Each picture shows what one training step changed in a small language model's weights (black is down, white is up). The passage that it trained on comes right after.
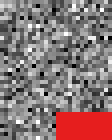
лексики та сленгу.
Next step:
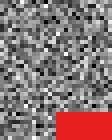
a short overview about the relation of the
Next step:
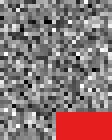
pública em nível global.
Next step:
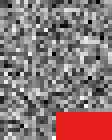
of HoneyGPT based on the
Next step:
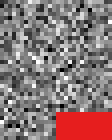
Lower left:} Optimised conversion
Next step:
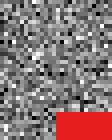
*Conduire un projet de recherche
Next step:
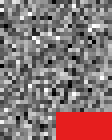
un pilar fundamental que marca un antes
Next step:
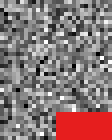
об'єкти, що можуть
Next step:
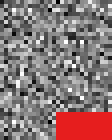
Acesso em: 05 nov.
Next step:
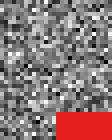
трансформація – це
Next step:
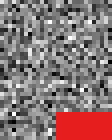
has additional advantages. One of the most
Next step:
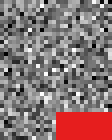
10. Evaluar prácticas,
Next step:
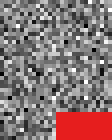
antara variabel independen dan
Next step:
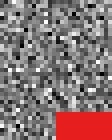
a strong signal-to-noise ratio without
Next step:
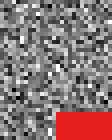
Governo Federal pela elaboração do
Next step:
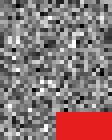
we characterize capacity in a regime where the
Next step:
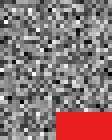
A relation resource supporting fold selection could
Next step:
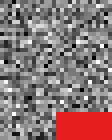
demandas dessa população. O
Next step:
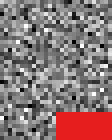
o mês de fevereiro de 2022,
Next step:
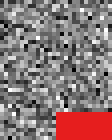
example, Chinese verb never changes its
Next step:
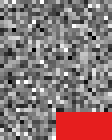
of two hydrodynamically correlated particles in
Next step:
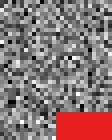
the multiplication operators $\rho_{\rm p}$
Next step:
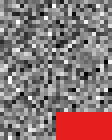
proses dan hasil pembelajaran yang
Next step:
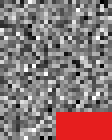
use the $b$-rules derived from
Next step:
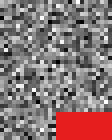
Aerospace Engineering\\
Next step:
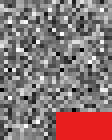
sudden spatial spike in user demand
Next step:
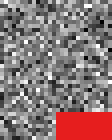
lainnya, yang dapat dinilai dengan
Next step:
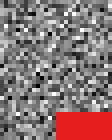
which describes transitions from metastable to stable
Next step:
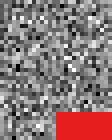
is indeed not 'co-variant' on
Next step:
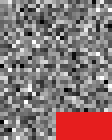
radiation environment. - Predicting radiation
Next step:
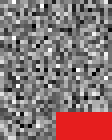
kolayca yakalaması ve
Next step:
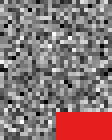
to the same Hilbert space $\mH$,
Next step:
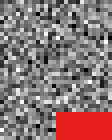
principal voltada para a Avenida
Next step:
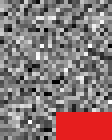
выявления потенциальных
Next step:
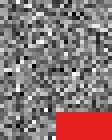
el riesgo con la duración del
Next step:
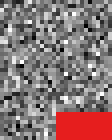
coefficient perpendicular to the leading edge
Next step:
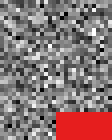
(customer service) secara
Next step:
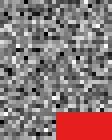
efforts with useful modes and algorithms that
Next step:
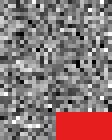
то, что Ему известно
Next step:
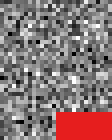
influence of mass media and external
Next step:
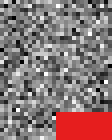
revealed that star formation activity correlates
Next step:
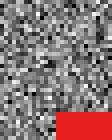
intercambiables que permiten una gran
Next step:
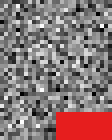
com o Estado. As conclusões deste
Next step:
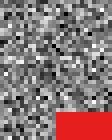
expresia naturalului,
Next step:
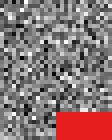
that $N/M$ tends to some fixed
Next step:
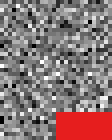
of $\gamma_Q$ into \apop\
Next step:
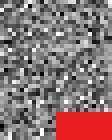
band showed the presence of a dip. The
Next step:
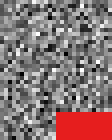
H_2}$) has been derived integrating the
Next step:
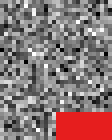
comparisons, we assessed significance by
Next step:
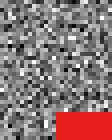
vector to test the equivalence principle with binary
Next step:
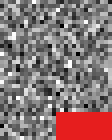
velocidade. A quantidade de dados que
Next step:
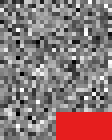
localized profiles and their higher-order
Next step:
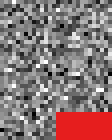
Исфиджаб (современный
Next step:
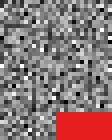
the amplitude spectrum of the acceleration noise
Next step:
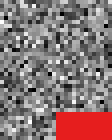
suatu sistem yang membawa manusia
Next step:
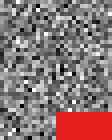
pedagogik faoliyat zamirida ijodiy
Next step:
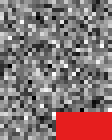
SAM. DOENÇA RENAL
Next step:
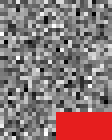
permis d'approfondir les
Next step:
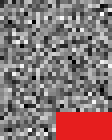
of $U(n)$ and the orbits of
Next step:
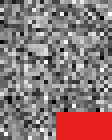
конференции Conference proceedings
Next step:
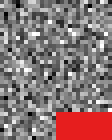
жаворонок; - 4) времена
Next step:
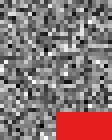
residing in highly polluted areas are
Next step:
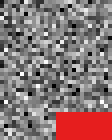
No. 2, Samarkand State
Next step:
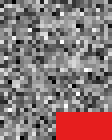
und Institute der Stiftung Universität
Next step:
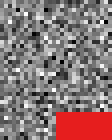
results (points) and theory (lines).}
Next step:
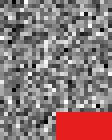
that the interplay between these two states is more
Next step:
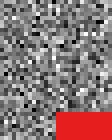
a minimum velocity for A$<$65
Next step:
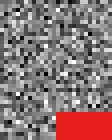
density is observed near the surface (diamagnetic
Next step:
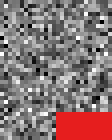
der Schwellenwert von 1 % der
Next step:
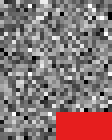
limba franceză a avut un
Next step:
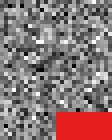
et plus particulièrement sur les
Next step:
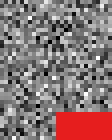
in this case, the effect of anharmonicity
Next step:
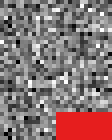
использует Интернет
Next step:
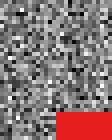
and evaluation datasets, and in terms of functional
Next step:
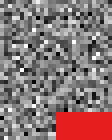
\mD & \bnfdef &
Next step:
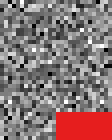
in Section~\ref{sec:discussion}.
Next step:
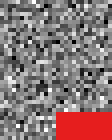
benzodiazepinlar va
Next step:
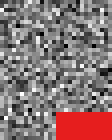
charm modes. However the absolute value of the
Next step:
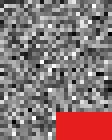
unterschiedlichen Anforderungssituationen
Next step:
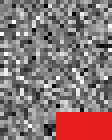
conforme promessa feita aos
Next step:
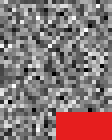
tashqi savdo boshqarmasi
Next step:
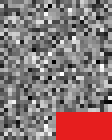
Little (postura dos membros
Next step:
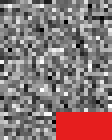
MUNOZARA. Xulosa,
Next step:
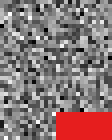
the electrical load is suddenly increased
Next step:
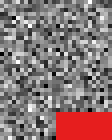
modellarining quyidagi tasnifini
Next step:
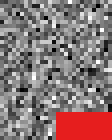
a EI não apenas como uma etapa
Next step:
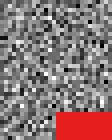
formula (see Eq.~(2)).
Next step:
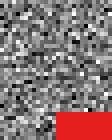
religiones, de modo explícito en
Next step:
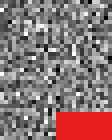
intensity.[35] Hua et al.
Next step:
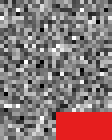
Mavjud emas Shifobaxsh
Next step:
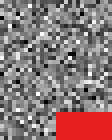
the expression of the modified Bessel function of the
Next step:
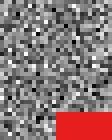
inventory—scale construct and
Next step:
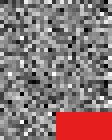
with the experimental data requires to take into account the
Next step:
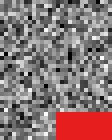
Research and Reflection in Educational Sciences
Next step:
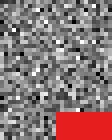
berlaku dalam konteks kegiatan
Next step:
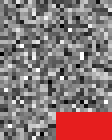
Resyume: In this teame the author
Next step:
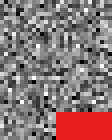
části Jičínska,
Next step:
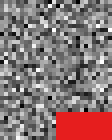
regula la MME. En ese
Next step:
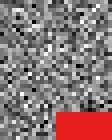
as a function of the distance from the cluster center
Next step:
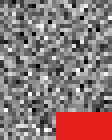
que o governo apoie o referido
